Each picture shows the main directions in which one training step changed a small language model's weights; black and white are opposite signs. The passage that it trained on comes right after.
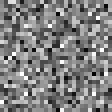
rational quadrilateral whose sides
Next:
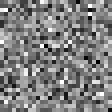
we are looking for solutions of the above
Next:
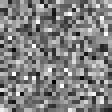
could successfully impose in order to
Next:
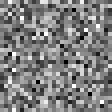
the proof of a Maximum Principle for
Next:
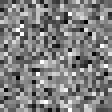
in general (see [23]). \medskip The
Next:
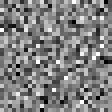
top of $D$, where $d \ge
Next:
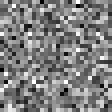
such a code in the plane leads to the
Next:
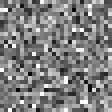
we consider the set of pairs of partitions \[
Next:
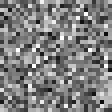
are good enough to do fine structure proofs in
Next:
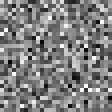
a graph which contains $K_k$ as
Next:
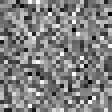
The note ist structered as follows:
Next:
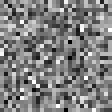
dense subset of $\bf I$, the following are
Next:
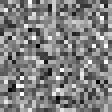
mass trajectory has a similar shape. Conversely,
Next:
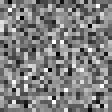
all numerical data which they have produced in the
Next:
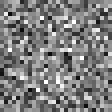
\section{Evaluation of $\|\ch
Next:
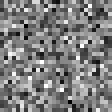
B$ as follows. Let $\Diff
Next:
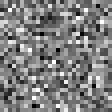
without its issues. Calculating data at
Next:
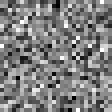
concerned, (\ref{ineq-2})
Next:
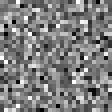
Note that $B$-mod is fully embedding into
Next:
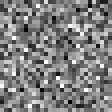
1996 \bibitem{dadego}
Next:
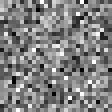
that $H$ has no other singular points if
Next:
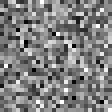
For $j = 1, \ldots,
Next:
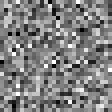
+\left(\bm C_2 \otimes
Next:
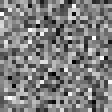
are representatives of the double cosets.
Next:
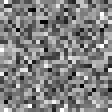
\author[1]{P. Korn}
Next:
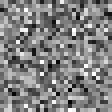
since this one does not depend on the level
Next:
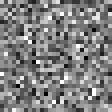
a linear map and we assume $\tau_0
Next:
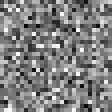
interacting transverse flows, like in
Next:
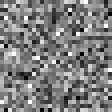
proofs make use of some congruences involving harmonic
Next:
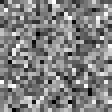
-2 \end{pmatrix} \cdot
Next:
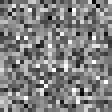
a general helix $\alpha$ in
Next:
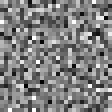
with the Bradley--Terry model
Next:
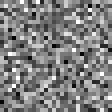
codificat este format
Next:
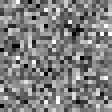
\in \X_p$ and prime
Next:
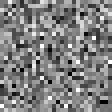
the maps $\exp$ and $\log$ are
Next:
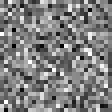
the radial function, which is clearly continuous and
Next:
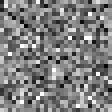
deformed. The method made use of a
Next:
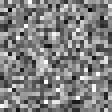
transverse magnetic mode. As
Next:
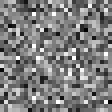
boundary y \cite{bilun2023discrete,
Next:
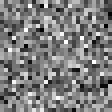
can also be obtained as a regular lift of the
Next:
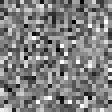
interesting rank and orthogonality properties. More
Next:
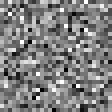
the analytical solution of $c_i$,
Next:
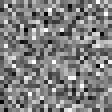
and \emph{resonance surfaces} in
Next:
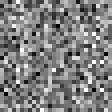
Corollary \SURcor \defCorollary
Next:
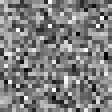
\item[(c)] For every $i$
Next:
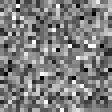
p\leq i\leq m,\quad
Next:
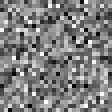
as $t\to\infty$, and hence
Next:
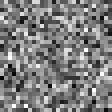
$ \vartheta\dvtx[0,
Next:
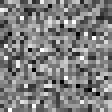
it is enough to consider the projections of
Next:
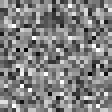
edge label = \(-\varphi+1\) ]
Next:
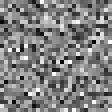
for this problem. Besides, comparison is an
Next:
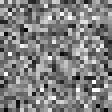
a bounded symmetric domain. Our recent work
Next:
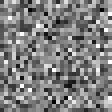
\tau'$. The matrix $u^{ij}$
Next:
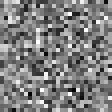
\bigskip {\bf II.} {\bf The
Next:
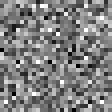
of 3. The saturation number is
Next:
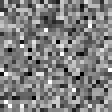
would like to thank Thomas
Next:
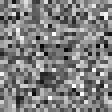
\begin{bmatrix} \psi\otimes
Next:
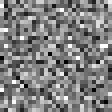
FRSVT in recovering a big
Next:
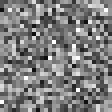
in~\cite{HK}. In fact,
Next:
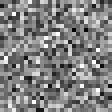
\frac 3q \le 1$ that $$
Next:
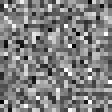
projection. We present results of numerical computations for both
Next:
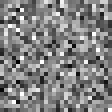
(Compare this with the quantization of
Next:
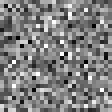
not interfere with each other. It was
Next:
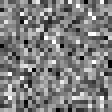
$r$ for derivatives in $s$ at
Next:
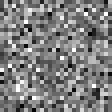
open sets in $M_A$. Then
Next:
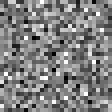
For the odd dimensional cases, it is not clear
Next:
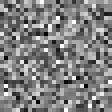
In this section we list some of the consequences
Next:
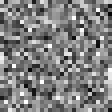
of a vector space $V.$ Following
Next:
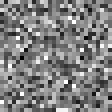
of type $0$ and contains no cycles of
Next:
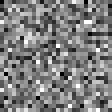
in this way were given in [1, Remark
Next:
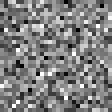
For a given matrix $M \in
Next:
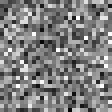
subsection 4.3. \item Figure
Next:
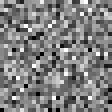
We first prove the corresponding uniform window asymptotic
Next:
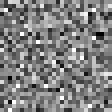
case). Then we will show at the end
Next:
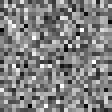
same conventions as before, and following exactly the
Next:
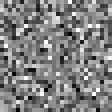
count such chessboards for given
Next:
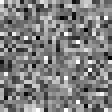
also possible and necessary to develop the conditional logic
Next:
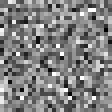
However, the limit state function derivatives that are obtained
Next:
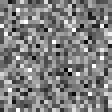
However, since $\str{A}\models
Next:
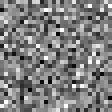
$X \subset Y \subset M$ also
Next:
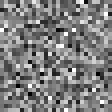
is less than $(\frac{n \log n
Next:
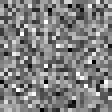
order \emph{admissible} if
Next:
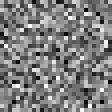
is a tree-like connected structure of five
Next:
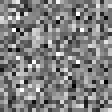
\begin{document} % \title{An
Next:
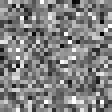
this more concretely consider a system with a
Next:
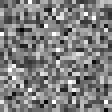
\geq 1$ (not to be
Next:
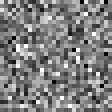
an ideal of $A$. As $A$
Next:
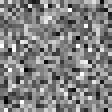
an integral closure of ideals problem into an integral closure
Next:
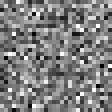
morphism $ \psi^{\theta'}_\theta:
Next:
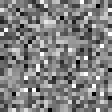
for some $C_1\ge 1$
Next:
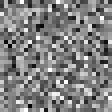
operator and to obtain the norm-preserving property
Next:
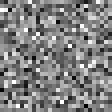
we opt for simplicity of the reduced models,
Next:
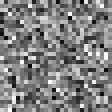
of the London Mathematical Society
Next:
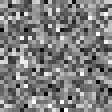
\begin{equation} \liminf_{
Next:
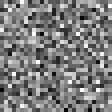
integration is performed over the open half-axis
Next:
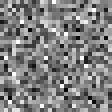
to the $(m-i)$-th vertex of
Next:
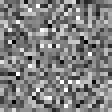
the subalgebra (cf.\ (7))
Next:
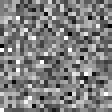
\ne 0.$ Hence, if $C
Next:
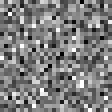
the dual pair $(V, V')$. In
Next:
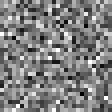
\geq 0.$$ Note that, for all
